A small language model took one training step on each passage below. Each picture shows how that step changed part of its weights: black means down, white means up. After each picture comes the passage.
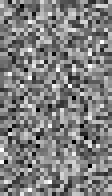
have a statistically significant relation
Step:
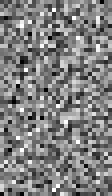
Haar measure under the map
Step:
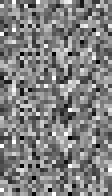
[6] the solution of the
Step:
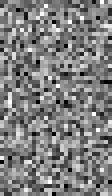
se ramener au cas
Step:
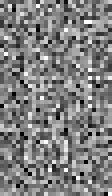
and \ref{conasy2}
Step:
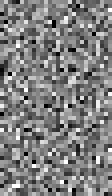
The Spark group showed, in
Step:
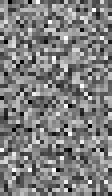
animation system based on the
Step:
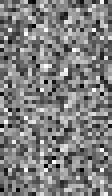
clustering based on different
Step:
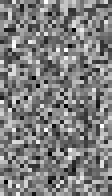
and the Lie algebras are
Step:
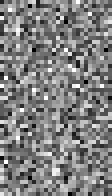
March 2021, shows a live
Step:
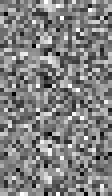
table' is a concept.
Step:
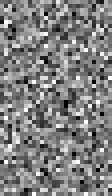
is in accordance to findings
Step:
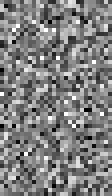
and aviation industries.
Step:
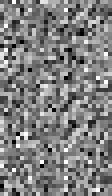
and $k<i$; or
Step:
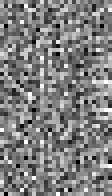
are optimal up to constant factors in
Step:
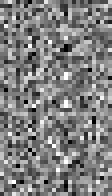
of achieving this are the
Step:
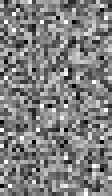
internal vertex of $T$, and
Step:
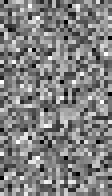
occupied with labours
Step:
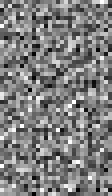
examples of families of
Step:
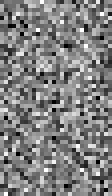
function, or both. Diabetes
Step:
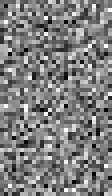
$\sqrt{\Qs}$ is defined
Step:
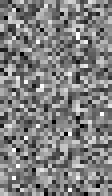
Traditional batik
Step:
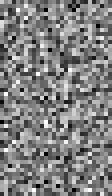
Participants in the study
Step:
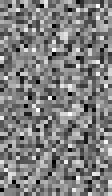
where the mesh increased from
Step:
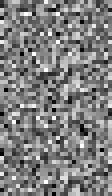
companies with greater information
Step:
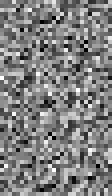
and/or autoxidation products
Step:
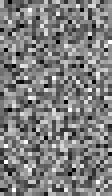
spherical designs supported
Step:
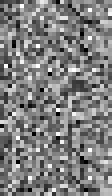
Power System Upgrade
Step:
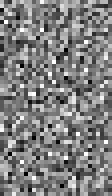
not intersect $B \times
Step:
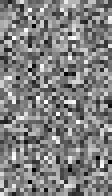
of coherent rings are
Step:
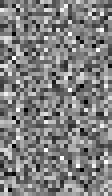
INTO ACTIVE
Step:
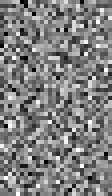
Fakat bu alanda
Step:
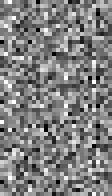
all areas of technical and
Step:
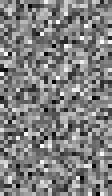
acid ester composition are
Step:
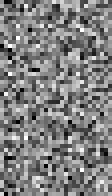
an algebraically irreducible
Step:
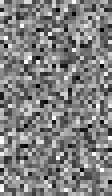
prove an identity for general
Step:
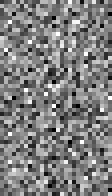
on colour information. This technique
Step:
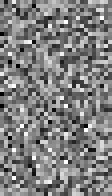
effect, where banks and
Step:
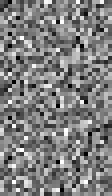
\in \Gamma \left(
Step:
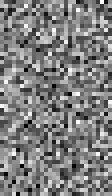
symmetry points. }
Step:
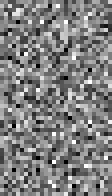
| Logistic map | 3.7
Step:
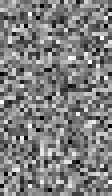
of dust events (and the
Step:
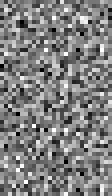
from variable-impedance
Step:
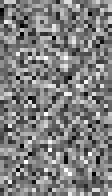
to a job [13]. The
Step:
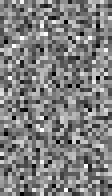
to other aspects of quality.
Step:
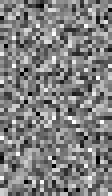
particularly good constants, but
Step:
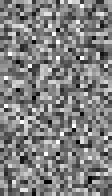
most recent state of $x$,
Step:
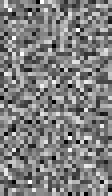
facilitate progress
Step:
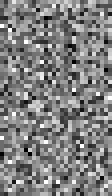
information necessary for managing
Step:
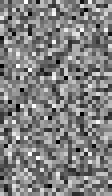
Transportation Used by
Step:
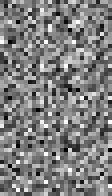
of neighbourhood
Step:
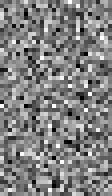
will contaminate drinking
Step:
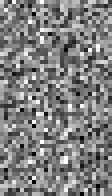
is a non-negative integer
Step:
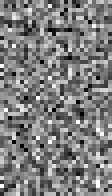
elements keeping MS
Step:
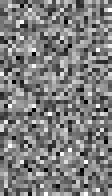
\setminus N[v]}
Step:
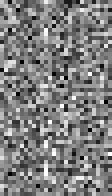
adequate insurance
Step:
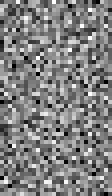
e-mail. In developed
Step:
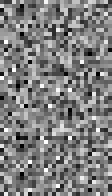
the model preferred by the
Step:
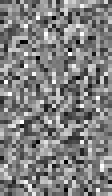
diversity) and 4 ecosystem
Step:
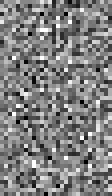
author is a predoctoral
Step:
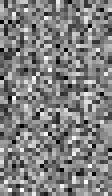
dividing $n$ and
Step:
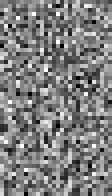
tags like: "Wall
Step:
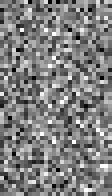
key interlocutors,
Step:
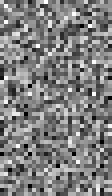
As is known, the formation of
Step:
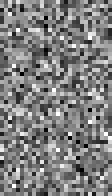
design errors, misuse, random
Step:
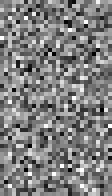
“Fast and Accurate
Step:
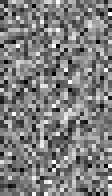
the methods and analysis provided to allow
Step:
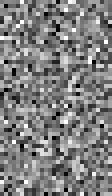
(mainly in China, but
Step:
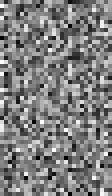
particular the representation theory of
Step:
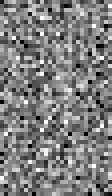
kristal hosil
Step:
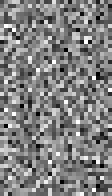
real hayotda unga
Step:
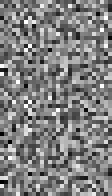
Chaotic System,
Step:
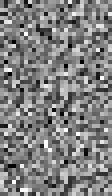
and $\{\be_i\}$ one can
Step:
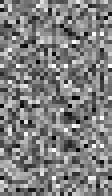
counts of borehole water
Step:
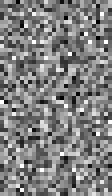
the rank of the p -value
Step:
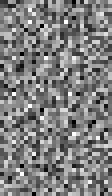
the design and implementation of
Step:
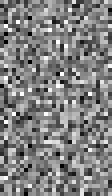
the across-track and
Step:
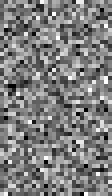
solutions by vendors and
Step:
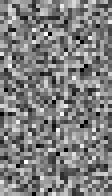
activation of phosphate
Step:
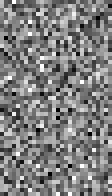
is the unique normalized solution, if
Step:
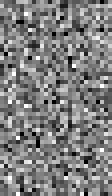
Existing Ships
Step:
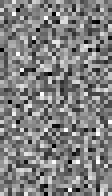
family of eigenfunctions
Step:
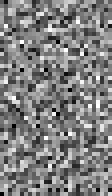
these varieties is provided in the
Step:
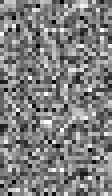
tester (HUST,
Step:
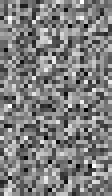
authors' interest. The
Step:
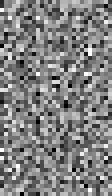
This SCM-based design
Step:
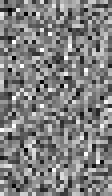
positive constant $c$ which depends only
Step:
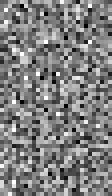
movement of ants in
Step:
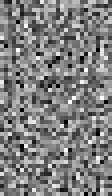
$V$ by right multiplication.
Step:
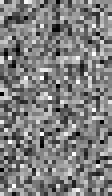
know from complex that:$%
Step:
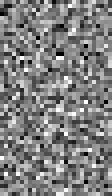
$d$-Independence and
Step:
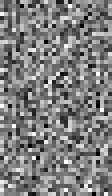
then the right-hand side of
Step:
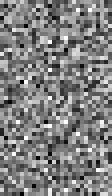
references to identify the
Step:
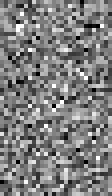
epidermis - Highly
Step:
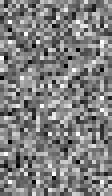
to determine those operating conditions that
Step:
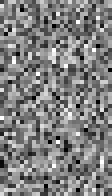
long, located at the top
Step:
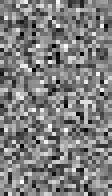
as Lighting, visual
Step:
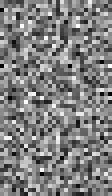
ensure that motorists are
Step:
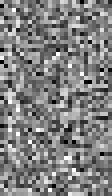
Education Review;
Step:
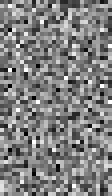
6 Logistic regression analysis of
